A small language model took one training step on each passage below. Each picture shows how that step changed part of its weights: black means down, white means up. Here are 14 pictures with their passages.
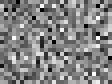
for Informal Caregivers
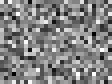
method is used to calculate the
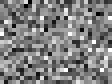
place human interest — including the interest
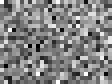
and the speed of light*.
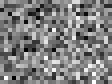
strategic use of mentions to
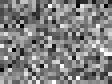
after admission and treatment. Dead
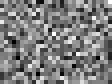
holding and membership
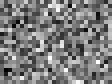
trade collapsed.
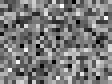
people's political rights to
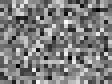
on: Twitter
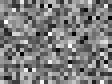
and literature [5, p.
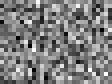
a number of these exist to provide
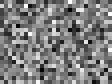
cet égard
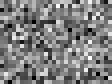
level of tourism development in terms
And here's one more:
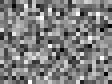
(Yes or No) -
